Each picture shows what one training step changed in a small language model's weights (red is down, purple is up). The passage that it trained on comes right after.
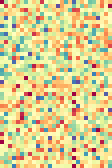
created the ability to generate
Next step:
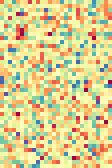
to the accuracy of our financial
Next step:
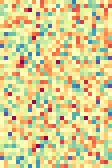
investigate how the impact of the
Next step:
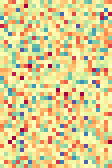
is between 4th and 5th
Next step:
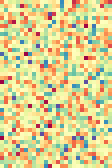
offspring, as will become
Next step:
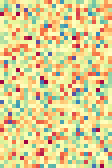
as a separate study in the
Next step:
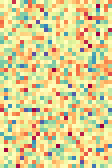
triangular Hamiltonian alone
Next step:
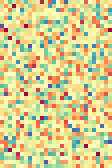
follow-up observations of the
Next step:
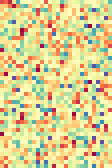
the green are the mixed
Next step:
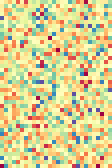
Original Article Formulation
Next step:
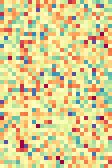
with the ETMF
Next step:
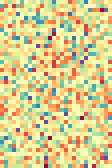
hidden mechanism” which
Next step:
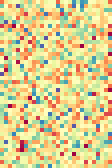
pitch angle of the
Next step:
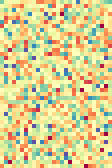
and higher education experiences and
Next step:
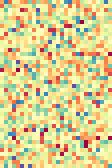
as of yet, it does
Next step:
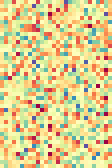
just below and just above the critical
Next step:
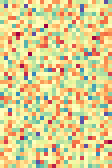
ensuring moral and
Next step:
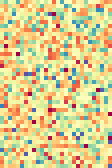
different roles. For even
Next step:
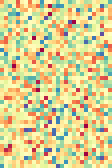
1.3. A methodological
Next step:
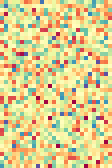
grow in the $n_{\rm
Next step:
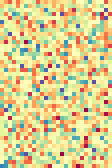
was estimated to be 9% among
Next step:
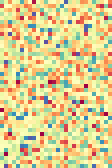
restraints were used, particularly
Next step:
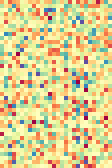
hardware and an adoption period
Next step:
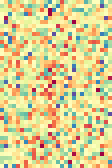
Deliverable 2.2
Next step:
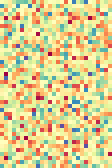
content in different patches are
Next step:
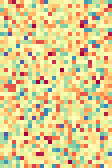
however smaller decreases in WER
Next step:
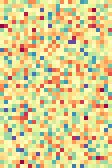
and nucleated contacts is
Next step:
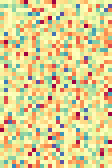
number of black vertices on a
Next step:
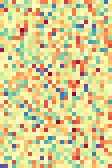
the oscillator directly; we use
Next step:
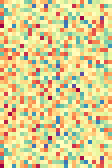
+ ND + ND
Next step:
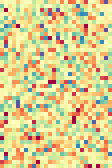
or emergency surgery –
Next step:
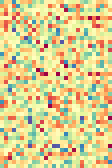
var b:Int ::
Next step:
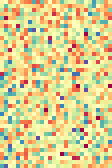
different spectra and on which energy spectrum
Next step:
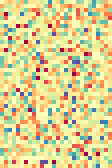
same basic model except that
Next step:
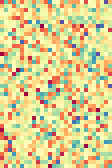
from a wetland of
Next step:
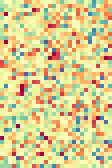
used in the study. Figure
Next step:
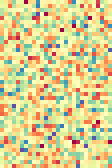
can introduce noticeable
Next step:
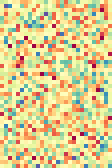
research to the detection performance of
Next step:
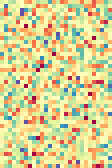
solution for building information extraction
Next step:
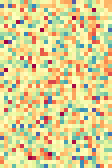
described in this document is to
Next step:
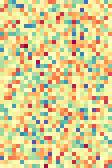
of the Arabs, is considered
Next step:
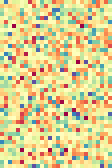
density obeying the high energy
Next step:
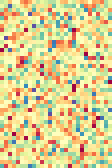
In the prefactor,
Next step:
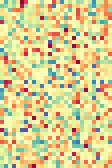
the behaviour of rotation curves
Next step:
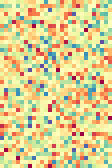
flap deflection). case difference
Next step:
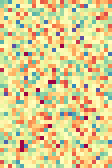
orders of the effective
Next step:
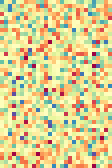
which in turn is strongly
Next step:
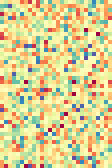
quantum computers. In this work
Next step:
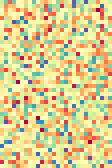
protective capabilities of
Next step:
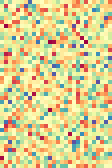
gives a negligible contribution
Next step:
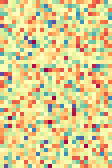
there is an intuitive mechanism
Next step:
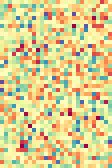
introduce the modelling
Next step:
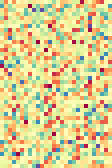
\noindent One of the authors (
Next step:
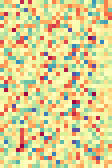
step as the parameter of expansion,
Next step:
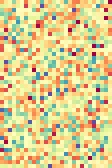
form $$ \axt
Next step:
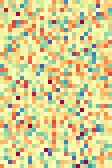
software-only simulations or
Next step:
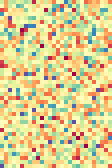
the interface. In addition,
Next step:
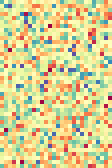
analysis and manuscript
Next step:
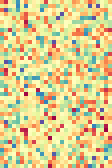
publications of CMOS
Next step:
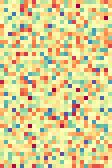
beamforming vector is projected
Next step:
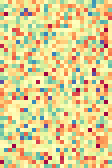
found by a Maxwell
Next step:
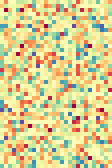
with a variational entangled
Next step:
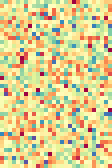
the outskirts of the
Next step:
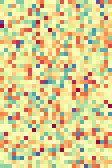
in patients with severe
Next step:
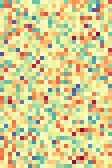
moist deciduous
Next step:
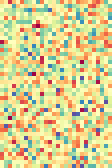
arise as an alternative framework
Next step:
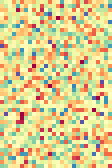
The free parameters values are in the
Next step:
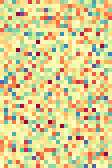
to be independent of the LL
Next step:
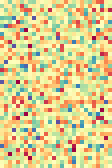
const.. \end{eqnarray}
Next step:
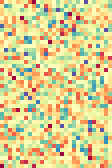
act likely to spread infection
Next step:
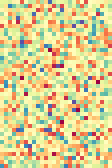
local disorder (formation of local
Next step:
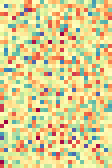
network view by the SDN
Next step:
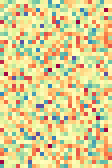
this way my $hash =
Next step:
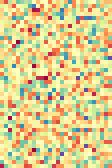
from top left to bottom
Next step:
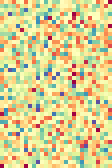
these laws focused on
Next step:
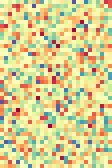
Efficient storage and
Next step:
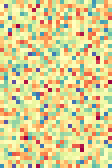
rhBMPs application
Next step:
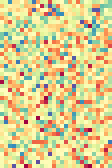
technical implementation of milk
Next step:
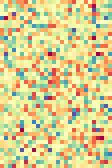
for laminates containing
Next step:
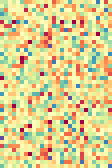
the anomalous Hall
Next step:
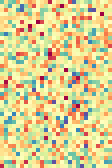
fluid saturation, which causes
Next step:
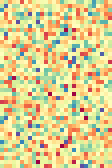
participant while assuring that all
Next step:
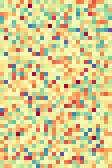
This allows us to place components on
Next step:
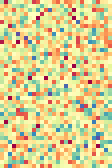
as the prime economic concern
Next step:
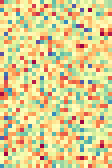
Zainab begged
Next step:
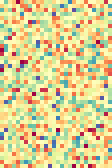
plate SH-wave
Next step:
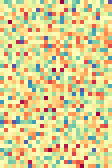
to assess and challenge
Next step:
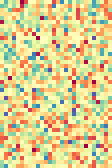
the associated systems and their locality
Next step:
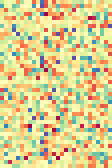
DOF and spherical
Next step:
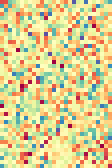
the lead-in SMF
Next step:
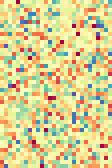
to belong. I promised
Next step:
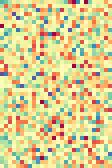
*sustainable development*
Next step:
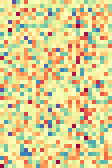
then apply our discussion to
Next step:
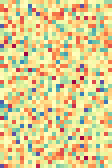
self. Commoners
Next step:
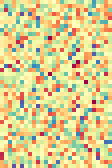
help of a computer,
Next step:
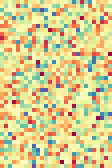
of the internet. Not
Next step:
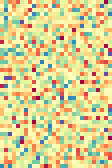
deeply shaped by
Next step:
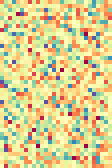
to reduce the impact of statistical
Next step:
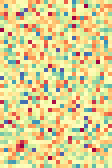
above computation to the massive
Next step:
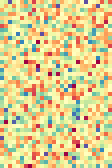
that increase competitiveness for
